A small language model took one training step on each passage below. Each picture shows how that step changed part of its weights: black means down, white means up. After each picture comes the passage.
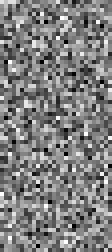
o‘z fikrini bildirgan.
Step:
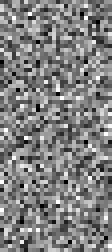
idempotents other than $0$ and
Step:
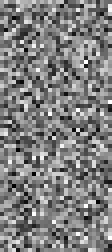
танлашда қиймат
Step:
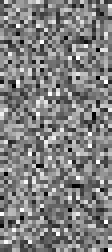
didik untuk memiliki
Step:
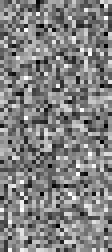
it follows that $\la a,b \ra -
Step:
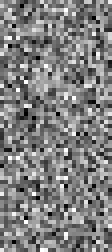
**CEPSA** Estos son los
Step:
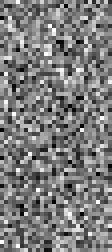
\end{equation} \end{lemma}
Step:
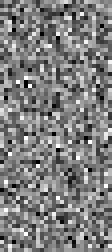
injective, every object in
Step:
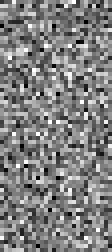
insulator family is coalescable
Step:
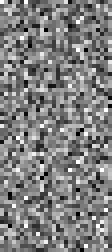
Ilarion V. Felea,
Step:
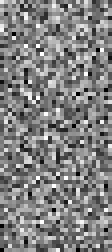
unknotted. There is an
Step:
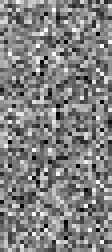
выводит на первый
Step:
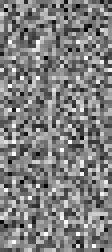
number of zeros of elliptic
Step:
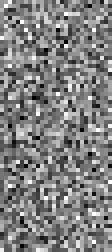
report both the value of MRE and
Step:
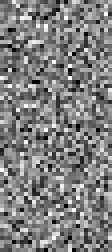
test and increased test
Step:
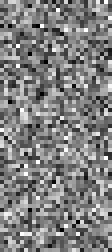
con el último nombre:
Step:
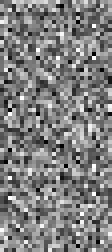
Тадқиқот усуллари
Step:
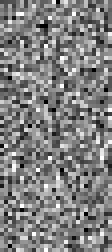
$g(t)$ is continuous and
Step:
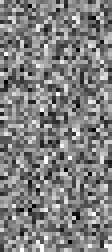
$p.$ We computed upto
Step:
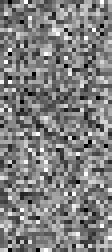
\forall j<i;\\ 0, \quad
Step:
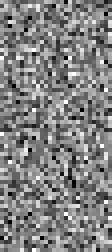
k = \{0\}$, the corresponding $L$
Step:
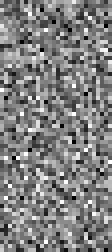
required. We now suppose that
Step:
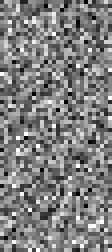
in the theory of shift-invariant spaces,
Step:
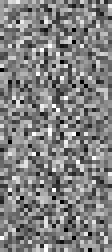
the orbit space of this action. It is a
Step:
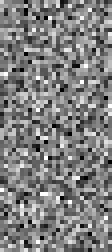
3s,$ we obtain the relation $$
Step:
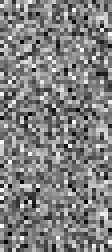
analogous methods applied to the natural
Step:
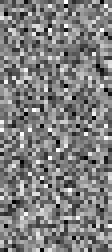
as $k\to\infty$ is mild
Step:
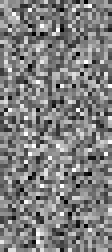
x)$ is the Whitehead product
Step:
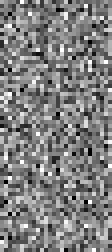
P}^{\cT_d}$ is the law of
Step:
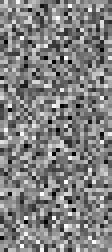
contained in the interior of a topological
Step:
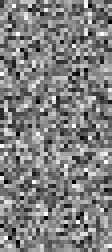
de toeleveringsorders
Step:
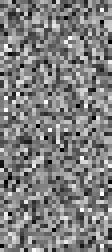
is a closed neighborhood contained in
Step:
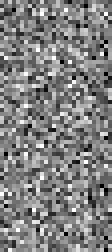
it turns out to be more convenient
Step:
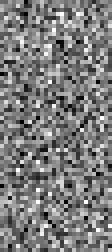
\end{itemize} \end{enumerate}
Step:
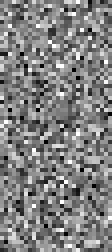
Technologies Conference*, 6.
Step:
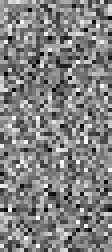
the Murmansk region towards
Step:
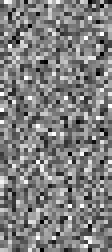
intercambien información valiosa.
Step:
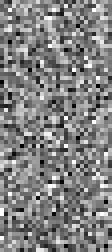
paper. %\proof We only prove $(i)$.
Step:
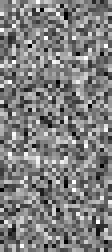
verifying vertex nonadjacency
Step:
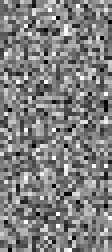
on $V'$ is very mobile if
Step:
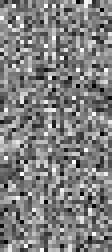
which values of x does the solution to
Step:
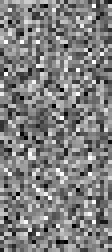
will write, ONLY, the
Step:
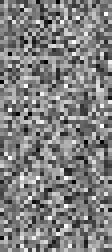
can be obtained by replacing the line
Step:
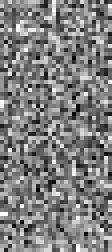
function shows that the map $\varphi$
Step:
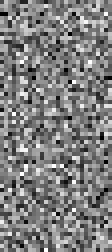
to denote isomorphism in the stable homotopy
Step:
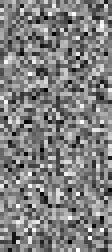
arcar com as consequências de
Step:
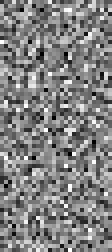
on vaikea edes arvioida,
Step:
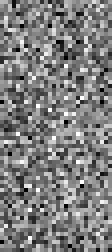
\end{equation} for all $i,j
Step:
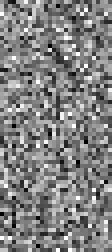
the dimension filtration of $M$ are
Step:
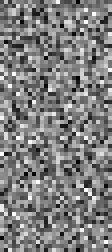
to cast the nonlocal equation as a local
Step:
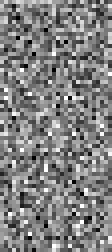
сфері технологій та
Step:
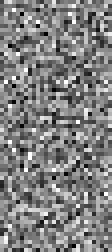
perspective which can be described as
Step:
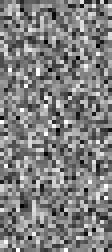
„мирно“, а по
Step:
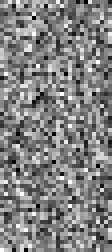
los seres humanos, nos
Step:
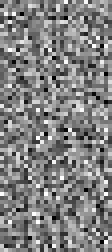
$\zeta=\varpi_{0}$, then the proper
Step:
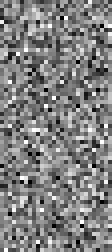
native range. *Comptes
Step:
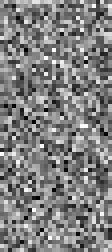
катталарнинг жисмоний
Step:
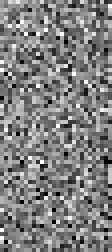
the rational map associated to $\mathcal
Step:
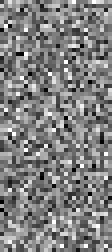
comments. \vskip 0.5in
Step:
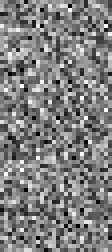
the second line follows from the indicator function
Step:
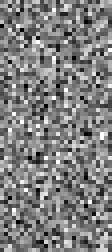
exists a map $\bar{\phi} \colon R
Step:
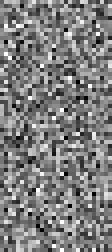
as ações efetivas para a
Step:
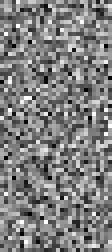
real field $\mathbb{R}$, consisting of
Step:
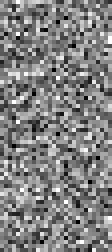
французов деловой
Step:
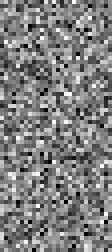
functions -- namely with continuous, albeit
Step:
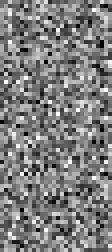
for some $A\in \mathcal{A}$ and
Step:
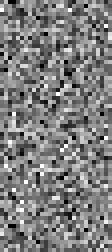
can be represented as follows \[
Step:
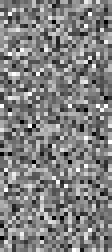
the compartment model slightly
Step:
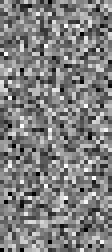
$F_2\colon X\tto Y$
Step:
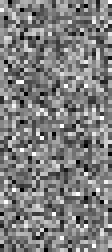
Our results show that for almost all
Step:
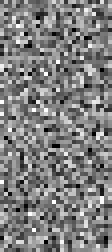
and let $K$ be a Hopf
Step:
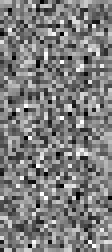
in a networked environment
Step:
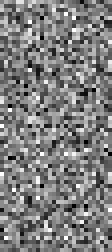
ученых, налоговое
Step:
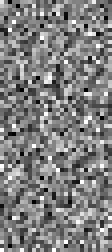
\mathcal{F}'}(U) \geq
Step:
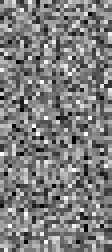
$G$ is a virtual retract
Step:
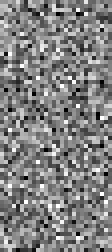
groups of even order]{Minimal product
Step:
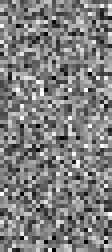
arguments extend naturally to
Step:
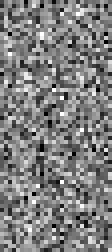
ekleyiniz WYRED,
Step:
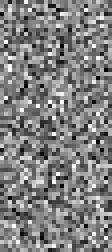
Department of Civil and
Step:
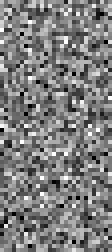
REIS, Marynalva
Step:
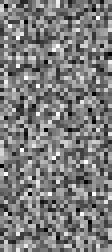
lenguaje se están
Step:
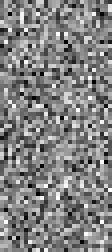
Let $\indset$ be a directed set and
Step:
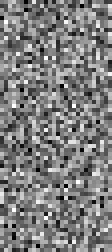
unitary operator from $L^2(\mathbb
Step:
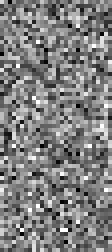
continue to analyze this approach.
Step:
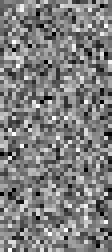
certos tipos de câncer
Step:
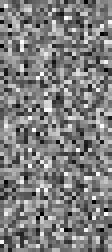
\qquad \mbox{and} \qquad G_{1
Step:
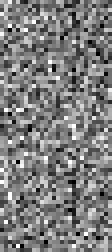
aspects of fixed point theory as a
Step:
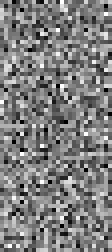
The representation $$W(Z(x)) =
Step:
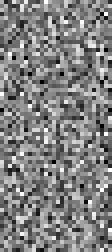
$\omega$ does not depend on $n$.
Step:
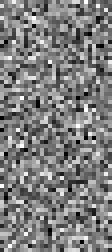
germane pairs of graph
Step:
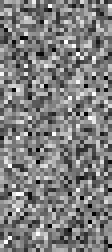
figura 45) levemente
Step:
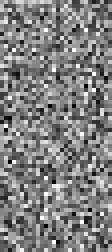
на голову, грудь и
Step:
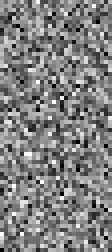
English help:
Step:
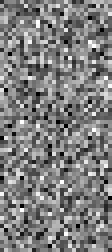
RP words of length $n$
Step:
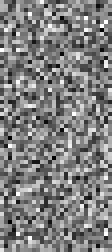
gören “*Altay Dili
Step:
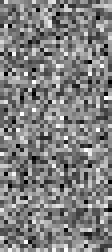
^{\bullet }T^{*}M\otimes
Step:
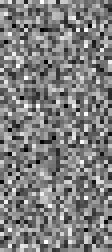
cierto que el Derecho posee
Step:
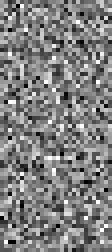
\label{disjunctive} \forall
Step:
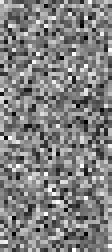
with an open door to the room, and
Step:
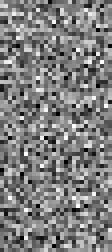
тоҷик роҳ
